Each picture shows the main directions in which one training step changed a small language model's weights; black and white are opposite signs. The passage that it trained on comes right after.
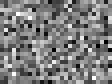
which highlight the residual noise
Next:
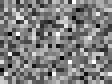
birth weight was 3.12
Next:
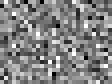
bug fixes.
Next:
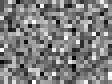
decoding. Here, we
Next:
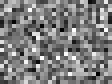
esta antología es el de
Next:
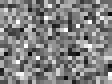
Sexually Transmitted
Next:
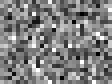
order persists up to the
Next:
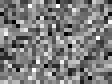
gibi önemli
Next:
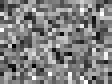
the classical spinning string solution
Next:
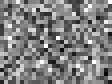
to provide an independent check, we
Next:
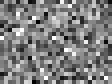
\\ \textbf{Jiawei
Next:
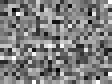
1.7$, we find that
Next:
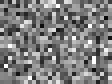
where the Fano factor $q$
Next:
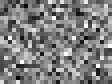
imagines mustafa
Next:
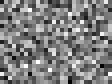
the trajectories are
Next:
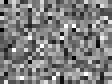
competitiveness in public
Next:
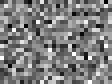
os 5 passos principais para o
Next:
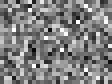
sudlari tomonidan
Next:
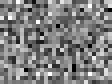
sources of soil salinity,
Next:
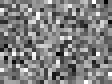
images. To do this exactly
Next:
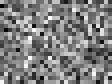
turlaridan oqilona
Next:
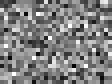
Bertil Cette
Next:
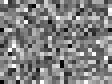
is strongly polynomial as
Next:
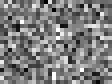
luar kelas.
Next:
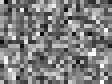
слуха по
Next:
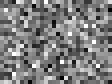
Newborns have a
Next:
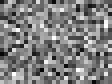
with each beam comprising
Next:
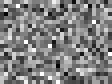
research - c. Energy research
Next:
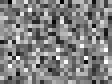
locaux mais aussi
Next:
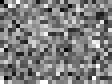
from the sum, never
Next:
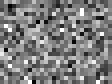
step) ranging from
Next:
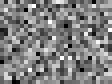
is the zero width approximation for
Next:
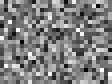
problemática dos lugares.
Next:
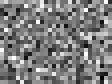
the GA-optimized
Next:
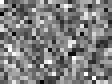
Istanbul deb
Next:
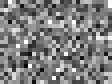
can be used to examine
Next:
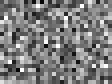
a second broad exothermic
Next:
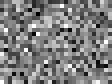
teacher is likely to
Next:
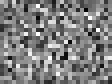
au Burkina
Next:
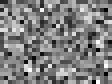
în acest sens
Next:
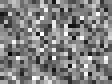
Mazkur maqolada
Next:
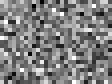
in the past few decades
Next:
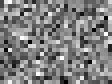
singularity is pointlike.
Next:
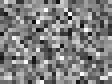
und *TextPAIR*
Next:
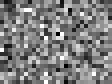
operativlikni (2–5
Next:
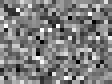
physicochemical properties.¹
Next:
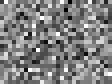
monde : combattre le
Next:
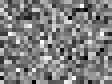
future studies, it would be
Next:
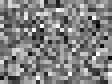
interactions make the algorithm more
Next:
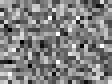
Publ. Int.
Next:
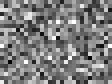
this operation into two main
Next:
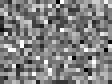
two-dimensional mechanical model of
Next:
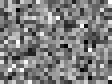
of nodes with degree $j$.
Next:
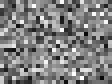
entzieht, was sich
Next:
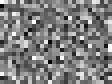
the spherical receiver.
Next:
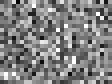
amalga oshirish uchun
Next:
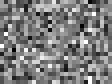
использования в
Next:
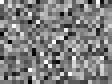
foliados, de
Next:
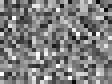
билан бир
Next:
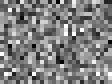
está atravesado por
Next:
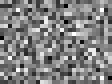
penetration enhancer resulted
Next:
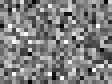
found a positive relationship. It clearly
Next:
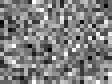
will be reused to develop
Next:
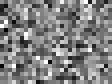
Institute of Statistics
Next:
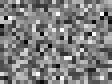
scale 4 is Agree, scale
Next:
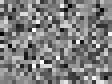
plan to justify their use
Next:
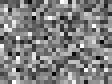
Abstract:- The
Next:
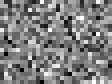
Мисрда дин
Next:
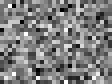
from the traditional curriculum
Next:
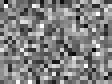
Encuentro de una
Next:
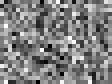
cubic spline
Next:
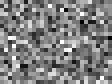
other mechanisms, which are
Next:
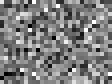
= H_\mathrm{kin} +
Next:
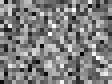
(and colorons), at
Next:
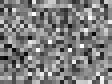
R (Document, report -
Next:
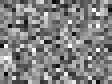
beradi va shuning uchun
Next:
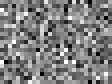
laparotomy and
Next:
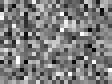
de balans enkele
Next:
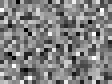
de la filosofía como
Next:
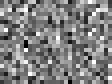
is the Embodiment of
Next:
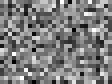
зла, а также
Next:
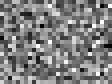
one of the new directions to be
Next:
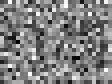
mesoscopic fluorescent
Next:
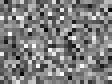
O ₃ slow decrease to
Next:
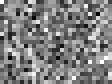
ER, pediatrics,
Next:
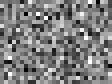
ay tanggapin.
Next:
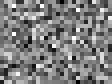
simulations. These results are shown in Figure
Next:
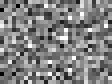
both hemispheres.
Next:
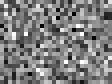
present research focuses on the formulation
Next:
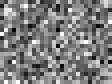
3. **The Influence
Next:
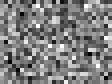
possibili risposte del
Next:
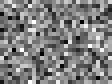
means of a multivariate
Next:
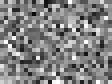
P, Chiluisa
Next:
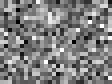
of these examples of research objects
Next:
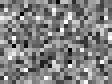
polynomial, and
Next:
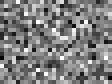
$^3$He have been
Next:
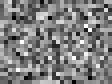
os dois principais campos
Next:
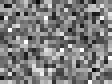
systems the net preferred
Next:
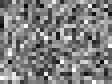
distance of the star is relevant or to
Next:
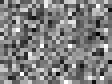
and other machine components that are
